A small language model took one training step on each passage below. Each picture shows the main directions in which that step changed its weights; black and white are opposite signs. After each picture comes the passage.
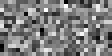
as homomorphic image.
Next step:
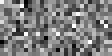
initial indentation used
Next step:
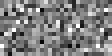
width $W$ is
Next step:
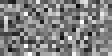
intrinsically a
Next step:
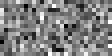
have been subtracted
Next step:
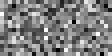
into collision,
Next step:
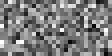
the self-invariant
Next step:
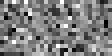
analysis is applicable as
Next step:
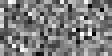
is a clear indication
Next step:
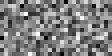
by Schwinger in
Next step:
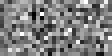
also does. This is
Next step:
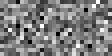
used to form the
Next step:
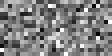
high signal to noise
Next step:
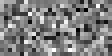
of geometric functions in
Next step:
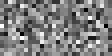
the resulting distribution. We
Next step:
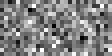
a rational function
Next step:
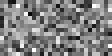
is immediate. For
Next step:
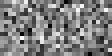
different selection functions.
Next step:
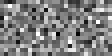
for many years in
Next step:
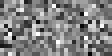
thousands of
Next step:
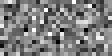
for a typical
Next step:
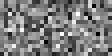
$g$ factors.
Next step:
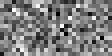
contains other basic defintions
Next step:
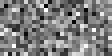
closed eye)
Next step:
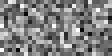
the island of
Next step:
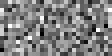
have the effect of
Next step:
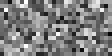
stability constraints. This problem
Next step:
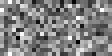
that may arise are
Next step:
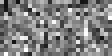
events. It contains both
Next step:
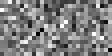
- may need to be
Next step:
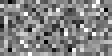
in the interval $\sim
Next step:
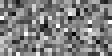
nuclear matter,
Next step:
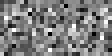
of frames is
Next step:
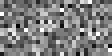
Let $f =
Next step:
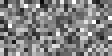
serialized scan
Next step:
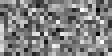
$\beta$ and
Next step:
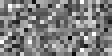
appendix show an example
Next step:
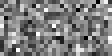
an approach to the
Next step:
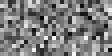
be the minimum relative change
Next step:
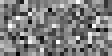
of Lemma~1 of
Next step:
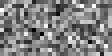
jump operators,
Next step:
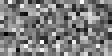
by the zeros
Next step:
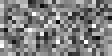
which maps multi-dimensional
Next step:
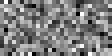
triangles with horizontal
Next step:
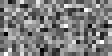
and 2. On the
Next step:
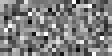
of a semi-ample
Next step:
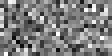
is no measurement error
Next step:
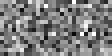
This adaptation
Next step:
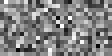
within which ground data is
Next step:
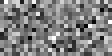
peaks in the momentum
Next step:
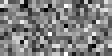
methods, notice that
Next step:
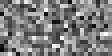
autant les
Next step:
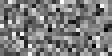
the environment:
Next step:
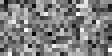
biased. After
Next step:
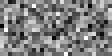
the actual experiment
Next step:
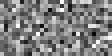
required to store the
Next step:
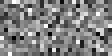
operations: addition,
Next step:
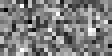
same holds if we
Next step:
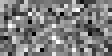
of magnitude below the
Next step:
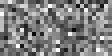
from one another. Let
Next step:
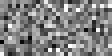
depth to which
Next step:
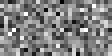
in an obvious way
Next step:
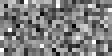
error} and {\em
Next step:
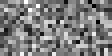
convex, smooth functions with
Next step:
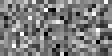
more favorable
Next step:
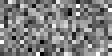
the remaining infinite
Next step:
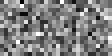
fraction to the first
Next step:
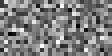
range of $n$,
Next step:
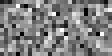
(The metrics
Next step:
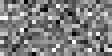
correct in nuclear
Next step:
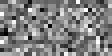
section we recall some
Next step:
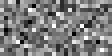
a periodic regular
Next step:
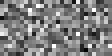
situations we shall
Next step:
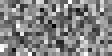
The fainter component
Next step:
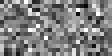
algebraic geometry. Thus,
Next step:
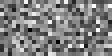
diagrams, by
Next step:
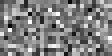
of coupling between the
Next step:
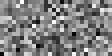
controls the classification
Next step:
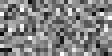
these channels are not
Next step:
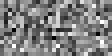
$l$ is a
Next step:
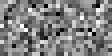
this simultaneous local
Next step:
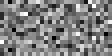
by $\alpha$ if
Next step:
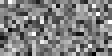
with $\partial U
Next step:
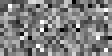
manage to do this
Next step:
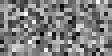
two adjacent
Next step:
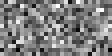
the subgraph induced by
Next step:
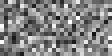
the lowest order of
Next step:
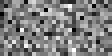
into a complete SoC
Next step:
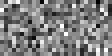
can be enumerated
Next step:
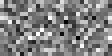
magic state approach to
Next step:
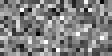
basic features that allow to
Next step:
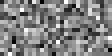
beam, the very high
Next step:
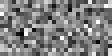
$. Taking into
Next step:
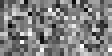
of integers.
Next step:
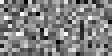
equilibrium shape and when
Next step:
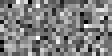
authors consider Hanle
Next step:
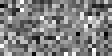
condition fulfilled
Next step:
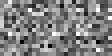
any phase transitions.
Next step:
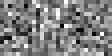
has remote points.
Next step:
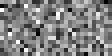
satellites from
